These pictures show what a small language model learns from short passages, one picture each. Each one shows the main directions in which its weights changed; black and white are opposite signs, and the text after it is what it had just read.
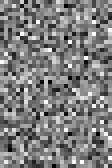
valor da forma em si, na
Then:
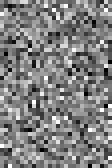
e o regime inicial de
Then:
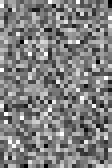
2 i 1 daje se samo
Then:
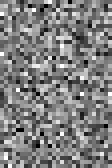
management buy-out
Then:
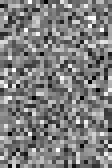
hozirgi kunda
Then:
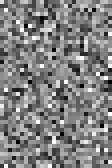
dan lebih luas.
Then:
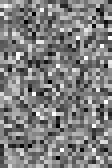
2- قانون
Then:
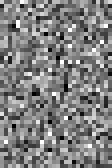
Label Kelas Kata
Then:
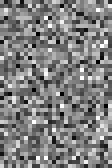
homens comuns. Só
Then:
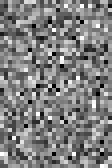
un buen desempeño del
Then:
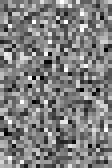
fie și prin recursul la
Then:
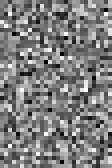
asosida, GlobeEdit,
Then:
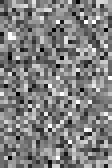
z nich bude tedy
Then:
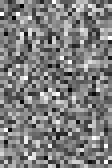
yutuqlariga ega hayotning
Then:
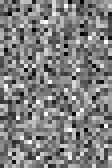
системы дополнительного
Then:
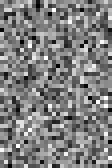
o'quvchilar sonini hisobga
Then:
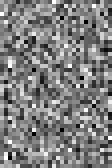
jer je naglasio
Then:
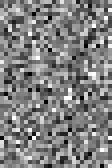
samaradorligi bilan bog'liq
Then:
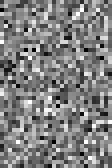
фониди юзага келган
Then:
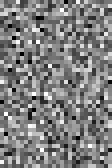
historiográfica con
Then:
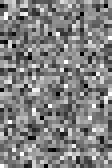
Chairman of the
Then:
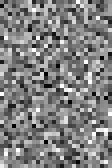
M.K. Pozilov
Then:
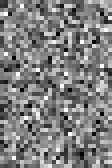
Таким образом,
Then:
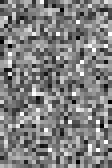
in Architecture and
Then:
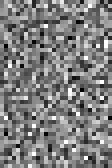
realizados por autores de
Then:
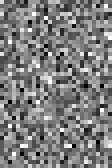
1st International Conference,
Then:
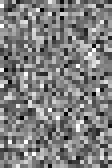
da Vinchi dasturidan
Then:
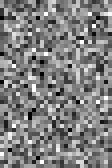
obyektlarining pH
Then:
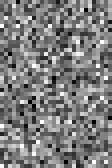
que pudesse macular o
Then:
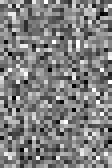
va unga kiritilgan
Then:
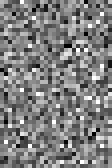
Social Empresarial en las
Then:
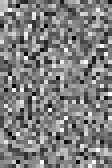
politiques et réformes
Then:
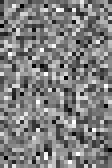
быть использовано в
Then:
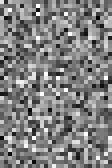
bo'ladi. Erkin
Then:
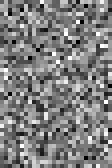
a lealdade positivamente,
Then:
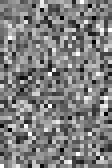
has Been in the World
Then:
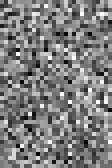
tomoni shundaki,
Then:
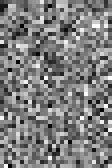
or Limited Abilities
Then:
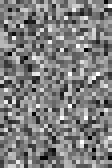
rejalari kompyuter
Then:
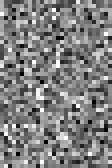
learning outcomes in
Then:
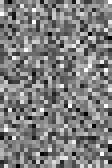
com o objetivo de identificar os
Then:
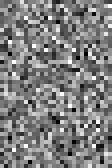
eficiencia y el rendimiento
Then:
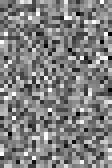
бруцеллезом в
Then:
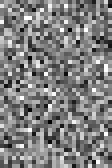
indivíduo e a
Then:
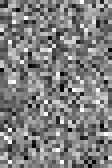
keterlibatan siswa dalam
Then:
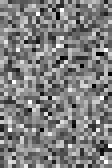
dikemukakan oleh
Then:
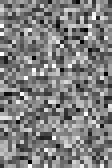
. *Ecology, the
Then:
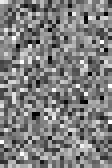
Д. Гальскова,
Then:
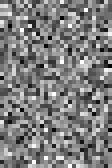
significativas, que são inerentes
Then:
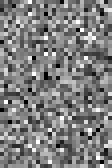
las actividades culturales ligadas
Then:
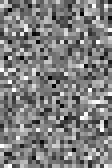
va poliz ekinlarini yangi
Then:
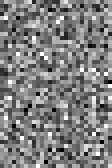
Nosir ko'chasi)
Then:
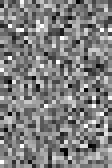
tajriba asosida ishlab chiqilgan
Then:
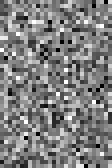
conseqüentemente as
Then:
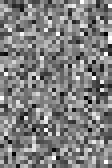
hodisa ω ga n
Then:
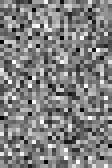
descriptiva con diseño de
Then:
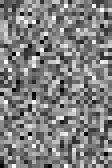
de roles en los
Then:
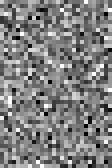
dos imágenes de partida
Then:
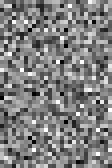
ko'p. Ta'lim
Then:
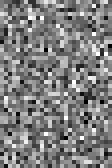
le abilità e le
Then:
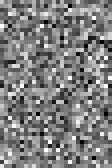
создания стимулов
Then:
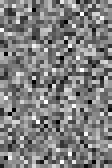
kuni, Arizona 24
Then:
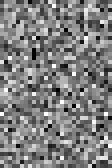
de representación de cada
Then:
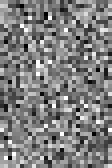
propose une réflexion
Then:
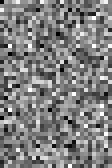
tangkai daun)
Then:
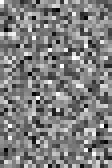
свои уникальные
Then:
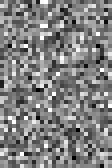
a low share of labor
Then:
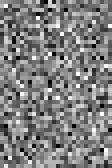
des rémunérations des
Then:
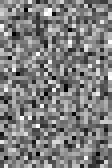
субстрату вже
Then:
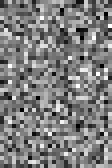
bormoqda. Shu
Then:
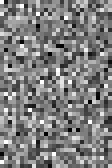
к контролю Tst №
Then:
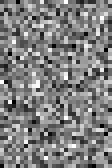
die Umsetzung
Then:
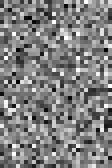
debía imprimírsele al
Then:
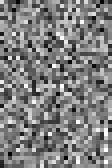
aun y cuando la información
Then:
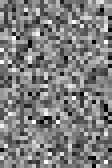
to COVID-19
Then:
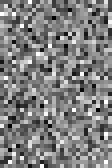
чизиғи 3 –
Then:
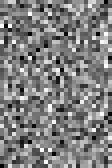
81 Maxmadiyeva
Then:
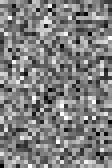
about the retention of
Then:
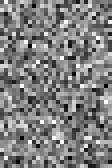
para reproducir
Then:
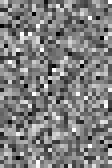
adoção de muitos dos
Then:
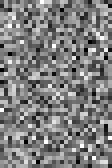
o dogodku -
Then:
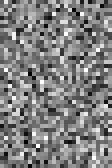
positivo para crescimento de
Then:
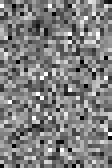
Zamonaviy stadionlar
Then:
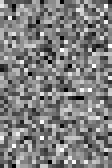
Journal of Humanities and
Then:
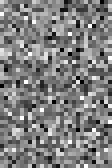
естетичні риси
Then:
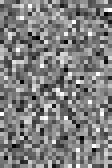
interest serves as one of
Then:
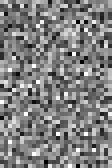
Игра является естественной
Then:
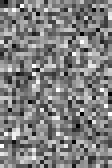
сама жизнь,
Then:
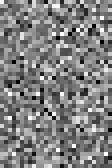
autores (2025). Após
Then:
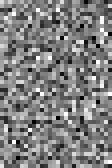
madaniy hodisadir.
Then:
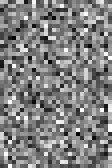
they still looked
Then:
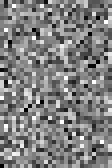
effects of gender on
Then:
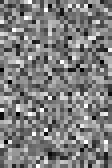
ёшлар маънавий
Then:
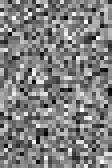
кучли ёқиш
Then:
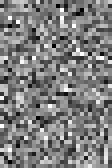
mij geheel gerust
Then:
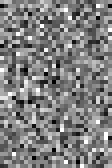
Bahronova Dilobar
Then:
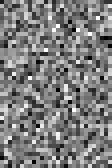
ekanini tasdiqlaydi.
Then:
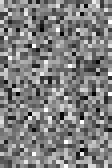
qabul qilinadi.
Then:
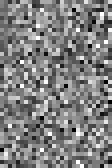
al. "Preliminary
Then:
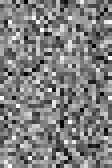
Escola Eliza
